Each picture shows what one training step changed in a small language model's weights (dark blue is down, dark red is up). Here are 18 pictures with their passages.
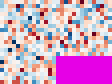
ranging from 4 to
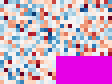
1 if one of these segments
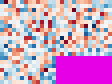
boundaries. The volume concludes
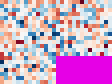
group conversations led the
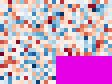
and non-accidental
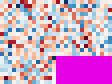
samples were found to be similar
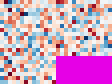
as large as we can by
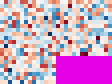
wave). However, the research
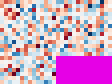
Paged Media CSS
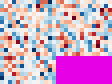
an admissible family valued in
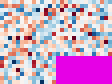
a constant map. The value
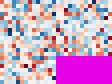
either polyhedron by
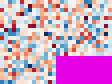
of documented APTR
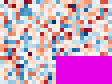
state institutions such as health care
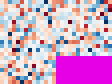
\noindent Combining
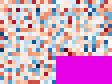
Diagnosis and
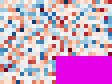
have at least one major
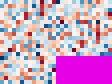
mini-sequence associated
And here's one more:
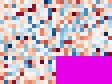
will show that the numbers of
